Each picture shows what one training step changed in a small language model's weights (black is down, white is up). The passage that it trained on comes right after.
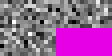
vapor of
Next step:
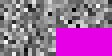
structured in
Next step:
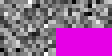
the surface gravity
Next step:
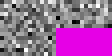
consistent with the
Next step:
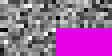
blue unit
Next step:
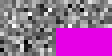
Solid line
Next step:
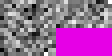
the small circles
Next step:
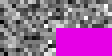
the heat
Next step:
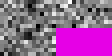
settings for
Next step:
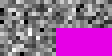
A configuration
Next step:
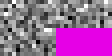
lattice point energy and
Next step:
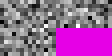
the 2D
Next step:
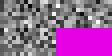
They also found
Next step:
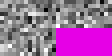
\hline Fields
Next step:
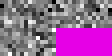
are considering
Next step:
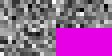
Users are
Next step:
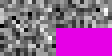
of nucleons
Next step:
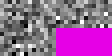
operators, the
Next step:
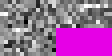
potential $\psi
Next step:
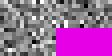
to see that
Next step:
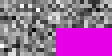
defect was
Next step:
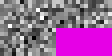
be made as
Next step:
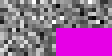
to translate
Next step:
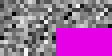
addition, there are
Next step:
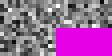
and Information
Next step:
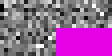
latter into
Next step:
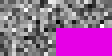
the plane
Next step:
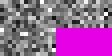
of the polarization
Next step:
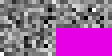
Wall time
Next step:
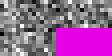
can create
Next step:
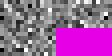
with the probability
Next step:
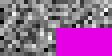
error of the
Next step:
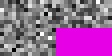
of inelastic
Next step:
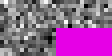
is further
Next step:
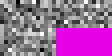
for the phase
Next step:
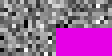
structures in the
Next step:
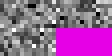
thought to
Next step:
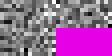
been proposed to
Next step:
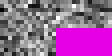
the results are
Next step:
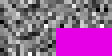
the system described
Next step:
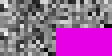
can be represented
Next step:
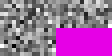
minimum energy
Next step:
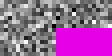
on Decision
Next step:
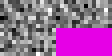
with the simulation.
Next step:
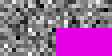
difference in the
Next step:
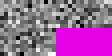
polarity on
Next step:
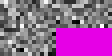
is the corresponding
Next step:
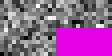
weights of
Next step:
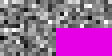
runs per
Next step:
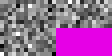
scalar field.
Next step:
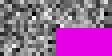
that correspond to
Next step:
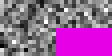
and mental
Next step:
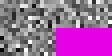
to the action
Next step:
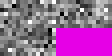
not know if
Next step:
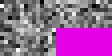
base case)
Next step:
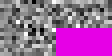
a relatively
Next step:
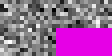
are constrained
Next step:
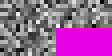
information about the
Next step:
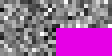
Not only should
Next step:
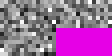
to external
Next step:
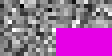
comparing via
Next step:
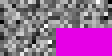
the increasing
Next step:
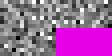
to inform
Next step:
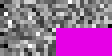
observable. In
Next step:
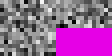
of electrons is
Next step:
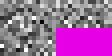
phase, the
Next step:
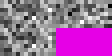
by using a
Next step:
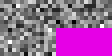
the four derivative
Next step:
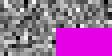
scheme without
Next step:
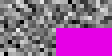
each of which will
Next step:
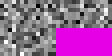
compared with the
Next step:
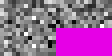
the neutralization
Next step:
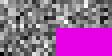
is 4 orders
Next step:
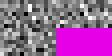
= \langle
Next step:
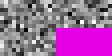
was evaluated using
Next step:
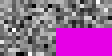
of conditionally
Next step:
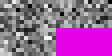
there is no general
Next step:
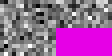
in particular,
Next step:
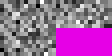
the design of
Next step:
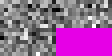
we are able
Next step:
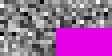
The bubble
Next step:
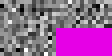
taking the
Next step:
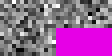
dynamics of the
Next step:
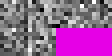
involutions are
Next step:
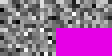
in the light of
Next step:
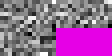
considered, we
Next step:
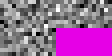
the BGR
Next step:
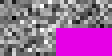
slot can be
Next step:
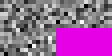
spectrum but also the
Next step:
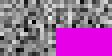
behavior of the
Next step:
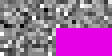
$\delta E$,
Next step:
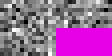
energy difference between
